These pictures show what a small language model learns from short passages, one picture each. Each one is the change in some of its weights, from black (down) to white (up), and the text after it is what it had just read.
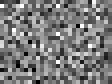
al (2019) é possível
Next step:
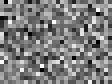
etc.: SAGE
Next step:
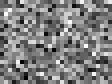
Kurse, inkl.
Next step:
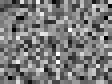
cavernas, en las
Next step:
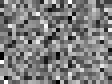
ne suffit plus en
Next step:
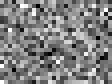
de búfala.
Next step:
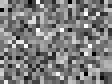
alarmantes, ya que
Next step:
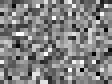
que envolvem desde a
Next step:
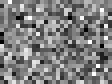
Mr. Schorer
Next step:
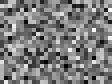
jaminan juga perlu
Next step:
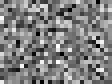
слова: цирроз
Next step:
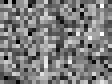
кунда халқаро
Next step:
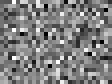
Social Engagement,
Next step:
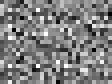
молодежи и
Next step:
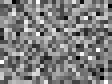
de Cristo*
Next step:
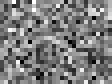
не відповідає
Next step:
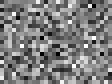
care for the management of
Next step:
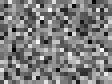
evaziga – 55
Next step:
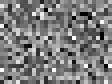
ko'rinishi mumkin,
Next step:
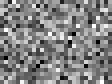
consumidor vai
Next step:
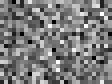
marquise que arranca
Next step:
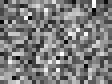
compete hacer esa
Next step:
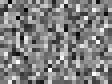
al. EVALUATION
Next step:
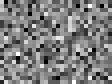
intégrés dans une
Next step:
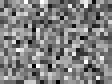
protsessual'nosti v
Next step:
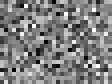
chacun d'eux
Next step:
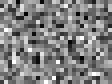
№. Special Issue
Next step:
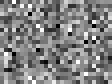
The objective of the
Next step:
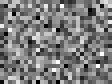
mazkur moddaning
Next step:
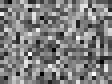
Latina): a construção
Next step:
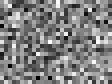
and 31 melanoma
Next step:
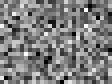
da Folha de São
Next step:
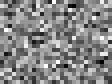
resolução substitui
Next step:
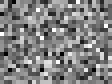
mulher nativa era de
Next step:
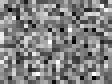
aytishadi: “Sen
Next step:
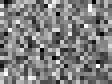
mazmunini aniqlash
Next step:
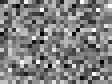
tarozi bo'lar,
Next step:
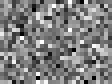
от грамотной
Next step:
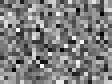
qil" va boshqalar.
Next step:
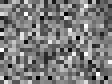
and flexibility and
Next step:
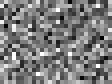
dikatakan bahwa N
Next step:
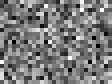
la pólvora,
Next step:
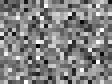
в Україні потребує
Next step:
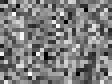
of pedagogical workers.
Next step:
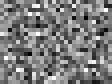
dice una palabra
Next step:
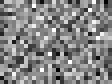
Target Group
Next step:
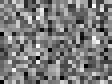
darüber, ob die
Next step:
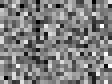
namoyon bo'ladi.
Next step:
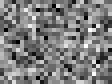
y que residirían en
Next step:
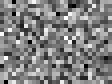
constituem os panos de
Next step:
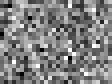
Q4 Agar qonunda
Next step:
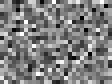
AI je možné
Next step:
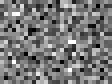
қўйларни жадал
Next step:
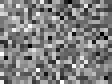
manualmente, porém,
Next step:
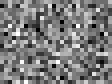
kuchlari etadigan darajada
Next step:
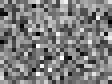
Hasil penelitian
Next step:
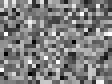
constantes mudanças
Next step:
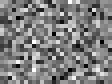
afligido me veo en
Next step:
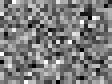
ter gelegenheid
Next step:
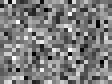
orqali ilmiy salohiyatni
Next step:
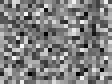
rivojlanishi, qishloq
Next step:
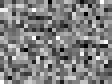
cuidados dos pais,
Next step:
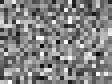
early childhood
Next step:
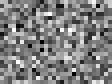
к другим; в)
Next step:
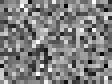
Dentre os três
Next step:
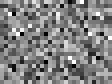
bo'lsa, unga
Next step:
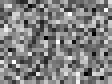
bir qancha strategik
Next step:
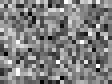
smesi tiotsianata
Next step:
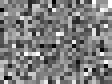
indicar espécies
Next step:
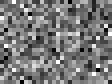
Sistem Informasi dan
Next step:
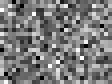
un grupo de saberes
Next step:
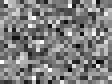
va import hajmini
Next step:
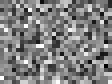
Law, Nancy,
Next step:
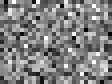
- **Sostener el
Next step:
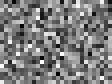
de patologias leves.
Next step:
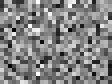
yuqori o'ng
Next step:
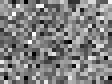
idea en nuestra
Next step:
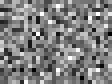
movimento (67%) e
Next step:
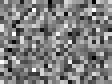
ham mumkin. Chet tilini
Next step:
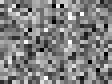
e 3 ilustram um
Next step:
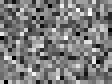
económica es que
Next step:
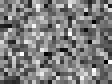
йилидан бошлаб
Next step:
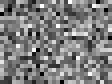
docentes, padres de
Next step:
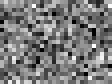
этого заболевания и
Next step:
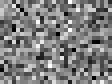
сопряженных с
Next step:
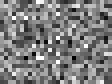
actuar. En el
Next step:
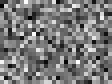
holda tug‘iladi.
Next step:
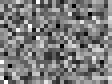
pengawasan melekat
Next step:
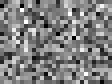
та удосконалення
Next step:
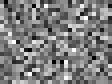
ajeno a valores como
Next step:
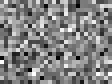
analyses credit risk
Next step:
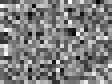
5, possibilitando
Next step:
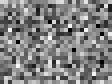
qalbida doimo
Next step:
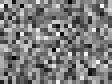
Pusat Persatuan
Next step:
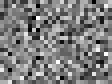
kelib chiqib ham
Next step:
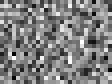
– Doctor of Psychological
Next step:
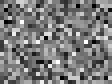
har bir kishining jamiyat
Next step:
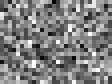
cierta conflictividad
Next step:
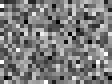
nos últimos 15
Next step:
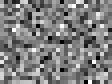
de esa superficie,
